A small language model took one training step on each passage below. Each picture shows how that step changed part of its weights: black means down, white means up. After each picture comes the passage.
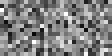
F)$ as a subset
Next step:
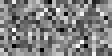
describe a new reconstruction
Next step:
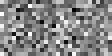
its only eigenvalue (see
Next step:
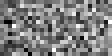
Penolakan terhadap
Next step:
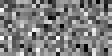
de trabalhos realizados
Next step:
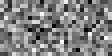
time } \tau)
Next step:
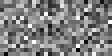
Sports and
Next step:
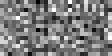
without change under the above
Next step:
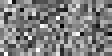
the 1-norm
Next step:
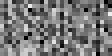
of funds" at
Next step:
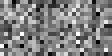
1 and 2 is a
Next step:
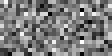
as follows: $s
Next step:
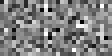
cambiar el
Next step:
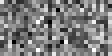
numerical simulation of system
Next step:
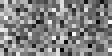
and only if the
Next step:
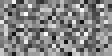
to use a very similar
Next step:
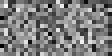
ignoring any
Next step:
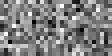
are used. A singular
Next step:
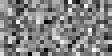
following parameter values from
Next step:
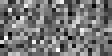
challenges of
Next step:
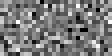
bailleurs de
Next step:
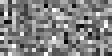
H/\partial p
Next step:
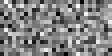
dalam periode
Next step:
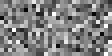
These combinators
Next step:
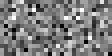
! Donc
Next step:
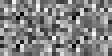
و تحقق
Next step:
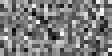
of nuclear and
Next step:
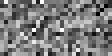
Psychology of
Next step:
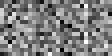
(Briefe an
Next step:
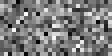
polynomial degree was chosen as
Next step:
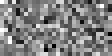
to determine the value of
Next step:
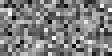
Drinfeld functor
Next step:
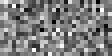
los principios de
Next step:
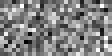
"Siapa yang
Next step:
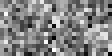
for the partial differential equations
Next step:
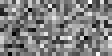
Puleva –
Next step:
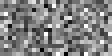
can be extended onto arbitrary
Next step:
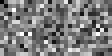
antecedente es
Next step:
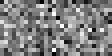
and Hospitality
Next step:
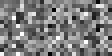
nanı ve
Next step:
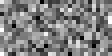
aan de analyse van
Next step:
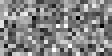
be the immersion
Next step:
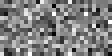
werden. Anhand
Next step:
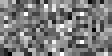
as one can easily
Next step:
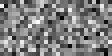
conditions for advection
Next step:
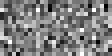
concrete outputs of
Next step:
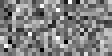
will establish a stronger
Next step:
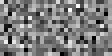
все частичные
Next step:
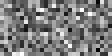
have JEP,
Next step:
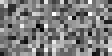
Sou Mestra
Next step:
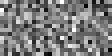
of $v$ in
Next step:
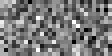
en la actualidad
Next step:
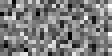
mataas na
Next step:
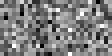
fiber $\bw'
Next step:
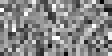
We define $\mathcal
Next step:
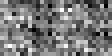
spirit of
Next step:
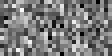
locale con la
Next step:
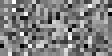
base-two primitive
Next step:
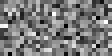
проблема може
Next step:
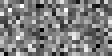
batched over
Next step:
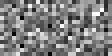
estão presentes em
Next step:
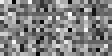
le, le,
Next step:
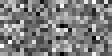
г., общий
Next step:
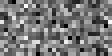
by Bayes'
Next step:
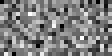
de Orense
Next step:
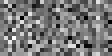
action of the product of
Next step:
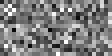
foizini tashkil
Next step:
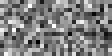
of negative curvature, consider
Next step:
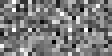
а роздавав
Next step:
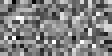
edge $e\in
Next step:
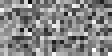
the existence of a continuous
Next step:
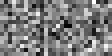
Ghosh et
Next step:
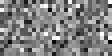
least concave
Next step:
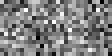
{\rm Prob}
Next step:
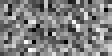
Birma en
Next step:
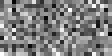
close to the mark?
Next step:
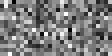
Appendix, we mainly
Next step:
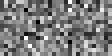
following roles of
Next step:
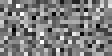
the history of the
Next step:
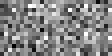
colaborações em
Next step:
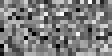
unimodular affine
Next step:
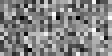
autor y solo busca
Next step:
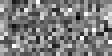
adalah virus tipe
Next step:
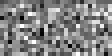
Jadi terdapat
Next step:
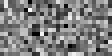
shuffles and
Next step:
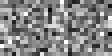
known to be counted
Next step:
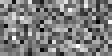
метод виміру,
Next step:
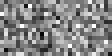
we implement an
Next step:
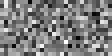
factor" and derived a
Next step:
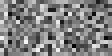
the modern higher
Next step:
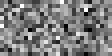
= 1$) whenever
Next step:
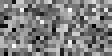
the inelastic
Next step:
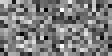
rivojlanish darajasini,
